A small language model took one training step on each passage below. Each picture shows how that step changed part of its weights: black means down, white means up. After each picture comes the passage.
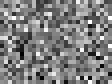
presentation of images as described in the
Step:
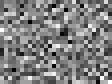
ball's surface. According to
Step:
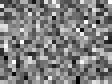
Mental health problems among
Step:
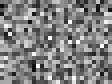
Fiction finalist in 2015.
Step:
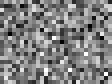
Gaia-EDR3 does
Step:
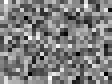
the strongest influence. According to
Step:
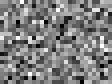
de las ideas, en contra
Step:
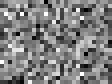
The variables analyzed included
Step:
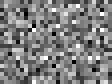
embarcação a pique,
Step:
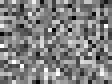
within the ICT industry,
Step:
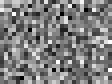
was not significant. There is no significant
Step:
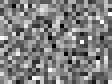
ya'ni deyarli
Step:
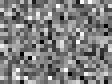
Ces difficultés
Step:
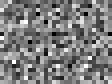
бош мия
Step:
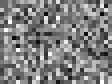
of Calgary, AB
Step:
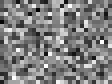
of thickness $$\eta =
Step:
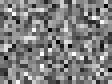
omitted from the above analysis.
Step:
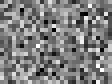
temps, impose un
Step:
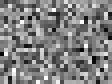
electron beam in space
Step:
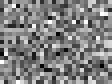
sapagkat ang
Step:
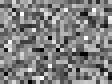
BOBO VA
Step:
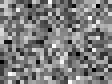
birth, only 30% were
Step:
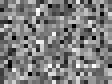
como por exemplo: -
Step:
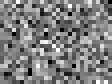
al. analyzed user reviews of
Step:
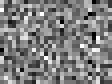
damage. The extract resulted
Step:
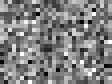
и условий
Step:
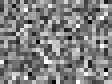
perceived the East and how
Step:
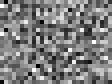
Conditioning Single
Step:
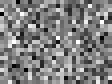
tenglashtirib oladi
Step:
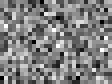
forensic accountants have
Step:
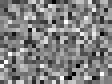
the barriers and challenges such
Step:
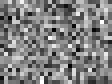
mamlakat sudlariga
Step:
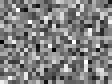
Cast post and core,
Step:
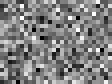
de kantoren - zijn
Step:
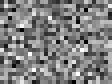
(\ref{mub})) and
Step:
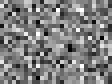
the $B_c$
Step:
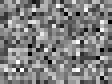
Then ergodicity is
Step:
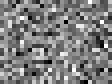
y en tercer lugar se
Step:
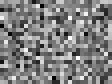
in an attempt to reduce
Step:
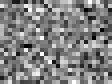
takes a look at the
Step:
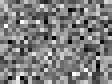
asos yaratadi.
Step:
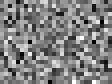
natijalaridan shular
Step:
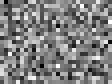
Out of which 16 and 14 were
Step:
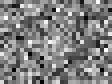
qiladi. Bundan
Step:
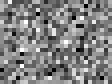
соединения с
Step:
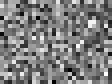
va "nihollar"
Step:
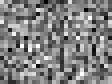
США, що
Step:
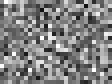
of classification errors increases. This
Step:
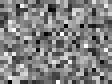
are depleted in other elements,
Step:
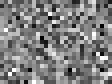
the entire array. We show
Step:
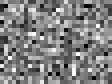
lines, respectively. Inset:
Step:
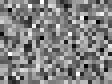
25 - As instruções aos
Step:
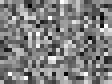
of masking between the different
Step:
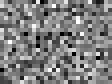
which can lead to twinning
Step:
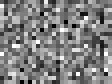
of repulsive bosons
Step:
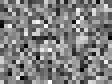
por discursos médicos
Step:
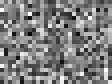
differences between the measured reconstruction and
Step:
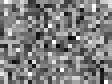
of similar size, but of
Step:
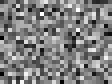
research, I decided to
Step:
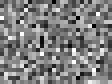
vem à tona quando nos
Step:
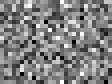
To analyse the outcome of
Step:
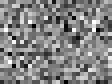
F. Der Anwendung
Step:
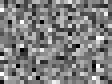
and Mno va software.
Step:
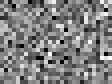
156 problems, making it
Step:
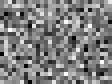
and neglect the last term
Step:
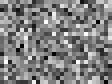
două fișe de
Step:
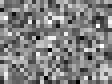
Pakistan due to
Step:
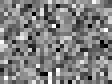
HPV, and the
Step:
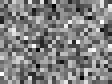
Figure 1 are archived at the
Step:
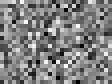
in the context of the data
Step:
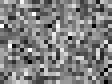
Trafficking in Women for
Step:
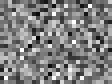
pulsionnel constitutif
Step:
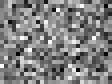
Staked Authority
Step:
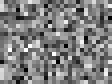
directly in this case, one has
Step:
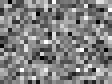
European Open Science Cloud
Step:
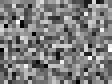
dwarf) we find that
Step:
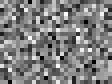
accompanied by professional
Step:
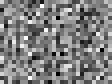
le pidió permanecer
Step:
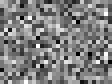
130 s long recording.
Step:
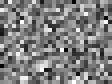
o condão de sanar o
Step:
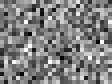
C. Liu, L.
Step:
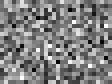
of PT, NPG,
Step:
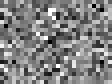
$\left \lgroup\left
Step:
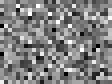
electron microscope at the
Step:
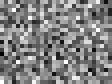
restoring dopamine
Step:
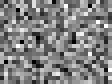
per-nucleon probabilities
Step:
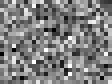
help to reduce testing cost and
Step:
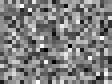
both plasmonic and magnetic
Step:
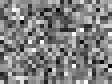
shows the recreation scene of
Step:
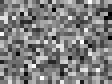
emerge una forma di
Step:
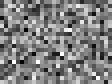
and orbital degrees of
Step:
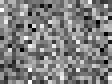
A. Rasulov va
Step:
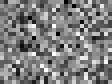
NIR are the Short Wave
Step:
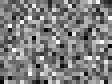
other steroid precursors of
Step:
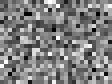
interpreted as supporting evidence for
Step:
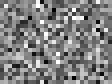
the Payload's
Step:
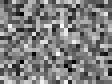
and Second Mock Theta
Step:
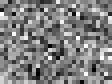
VLA observations, with a
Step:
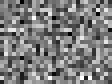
and follow-up on patient
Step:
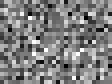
a disjoint union of
